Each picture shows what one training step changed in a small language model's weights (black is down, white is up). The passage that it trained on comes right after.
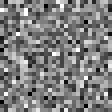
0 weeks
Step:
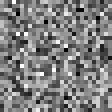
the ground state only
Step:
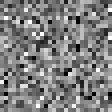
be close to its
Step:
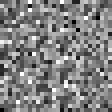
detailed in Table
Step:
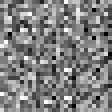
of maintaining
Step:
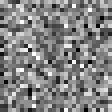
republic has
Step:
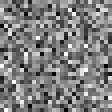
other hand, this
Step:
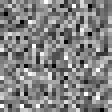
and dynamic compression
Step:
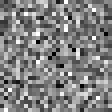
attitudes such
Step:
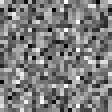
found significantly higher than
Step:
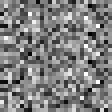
combining RSS
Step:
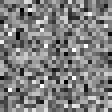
reverse move,
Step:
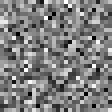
to allow up to
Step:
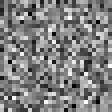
valid in the
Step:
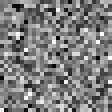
itself is the
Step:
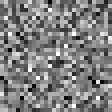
of eqn.
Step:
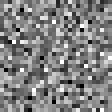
tensile stress
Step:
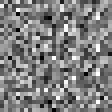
in groups and
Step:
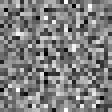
algorithm expands the
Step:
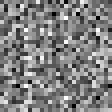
for all cases.
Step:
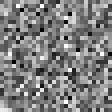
a critical
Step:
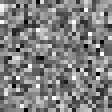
P : Project
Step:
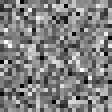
At fixed
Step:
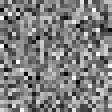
topological charge and
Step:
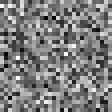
first time the CF
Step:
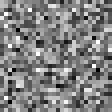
according to the
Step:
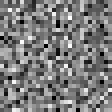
direct injection.
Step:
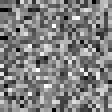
Worker |
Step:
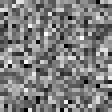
changes are made
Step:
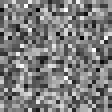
the integers
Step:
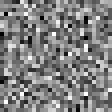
for participants across
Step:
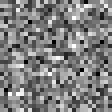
image. A
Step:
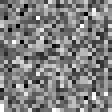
the statistical
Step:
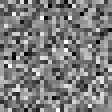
However, the ability
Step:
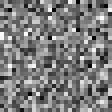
wires with
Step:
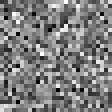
exceeds the
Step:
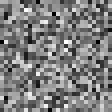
the use of social
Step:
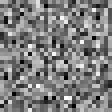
of ANC
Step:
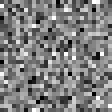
Similar to previous
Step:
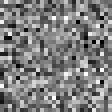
PBS can be
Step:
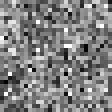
adjacency matrix
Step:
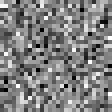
mmol, 1
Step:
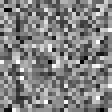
translation and,
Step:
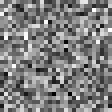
n is the number of
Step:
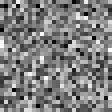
to be in range
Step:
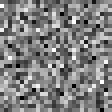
Lahore between
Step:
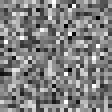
of elderly
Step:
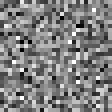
degradation in
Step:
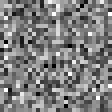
the glitch
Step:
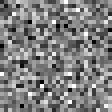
magnitude of
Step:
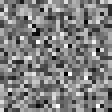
only focuses on
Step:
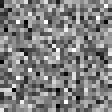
challenge in
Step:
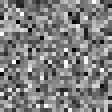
serve as an
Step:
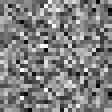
μA showing
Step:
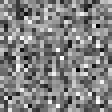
Technology, the
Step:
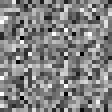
frequently detected
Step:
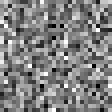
to zero order in
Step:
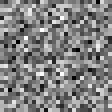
that we seldom
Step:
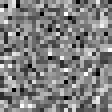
two terms in Eq.
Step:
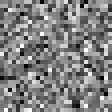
health requirements
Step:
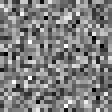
the NSF
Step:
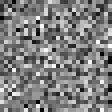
and finally the
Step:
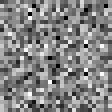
social welfare
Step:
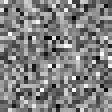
cause damage
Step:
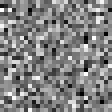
coupled to
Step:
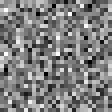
introduction, the
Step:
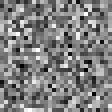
interesting to have
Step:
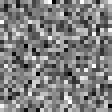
the physical properties of
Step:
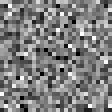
"Who gave
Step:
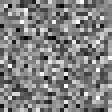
and the treatment
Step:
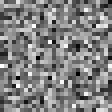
are currently using
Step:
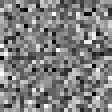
to be a powerful
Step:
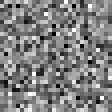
compounds with
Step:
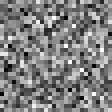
black hole
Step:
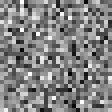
and substantively
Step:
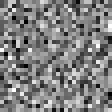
group also had a
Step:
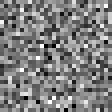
Light System
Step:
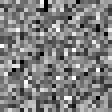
of days of the
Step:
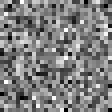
is maintained,
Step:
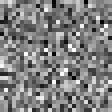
shell model
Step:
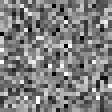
the menstrual
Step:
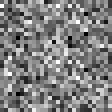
imaging will be
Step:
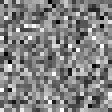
TB have different
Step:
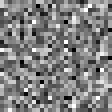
performance of each filter
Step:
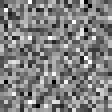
to neglect the
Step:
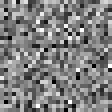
to remain close
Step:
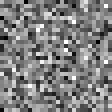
for the wave function will
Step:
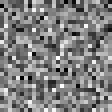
trained models on several
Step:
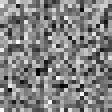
made at different
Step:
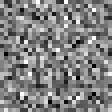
and entity
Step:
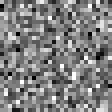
at most one. This
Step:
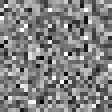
actions are based on
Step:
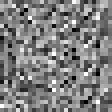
in order to improve
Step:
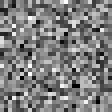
Y)$ in the
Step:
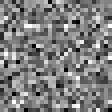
different. We have obtained
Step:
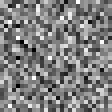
frameworks such as
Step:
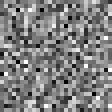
to handle complex
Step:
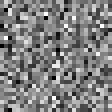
i , node j
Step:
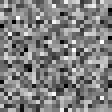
development also included the
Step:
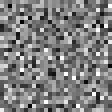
to regenerate after
